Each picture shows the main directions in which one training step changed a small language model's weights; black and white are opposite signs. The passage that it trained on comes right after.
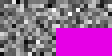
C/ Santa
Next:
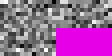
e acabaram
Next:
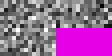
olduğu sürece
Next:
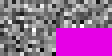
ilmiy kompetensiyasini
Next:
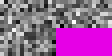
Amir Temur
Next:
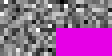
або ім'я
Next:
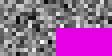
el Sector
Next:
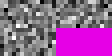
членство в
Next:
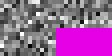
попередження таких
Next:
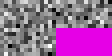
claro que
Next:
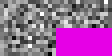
системы обучения
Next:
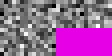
hadis tidak
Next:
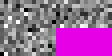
le transfieren
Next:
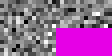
с ОВЗ
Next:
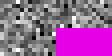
aki el
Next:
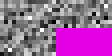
хил турлари
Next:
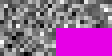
общества и
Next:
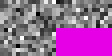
seus efeitos
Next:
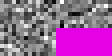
pela ausência de
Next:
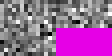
ha, determinación
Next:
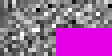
of cognitive
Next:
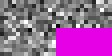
qolgan, nutq
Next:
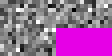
complexa essa
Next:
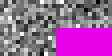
maka H1
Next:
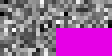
navi 1
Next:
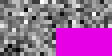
в печать
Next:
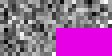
исследований были
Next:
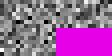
como aplicaciones de
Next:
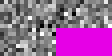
agar tashqi
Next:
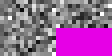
para as estações
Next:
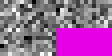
lebih responsif
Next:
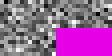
initial –
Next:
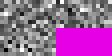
الرحمات على
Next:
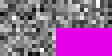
referentes ao
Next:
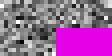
de Perda de
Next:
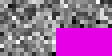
principalmente por el
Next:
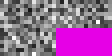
ışığı ve
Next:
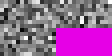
напрямках дослідження
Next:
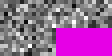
от работы,
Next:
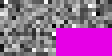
calitate de
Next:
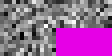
است که
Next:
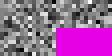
à des variations
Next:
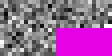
исследование и
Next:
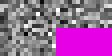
strategis yang
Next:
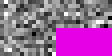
Disponível em:
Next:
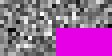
the taxing
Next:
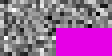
сукут ва
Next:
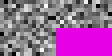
y derecho a un
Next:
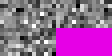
The evolution of
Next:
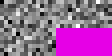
y experimentado y
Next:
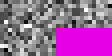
că Republica
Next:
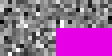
dari pemenuhan
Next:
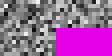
зна се да до
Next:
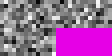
Paulo Justi
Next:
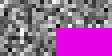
ke bagian
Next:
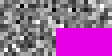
semua anak
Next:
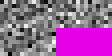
muhim ahamiyat kasb
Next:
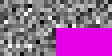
leur local pour la
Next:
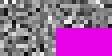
dolayı bu
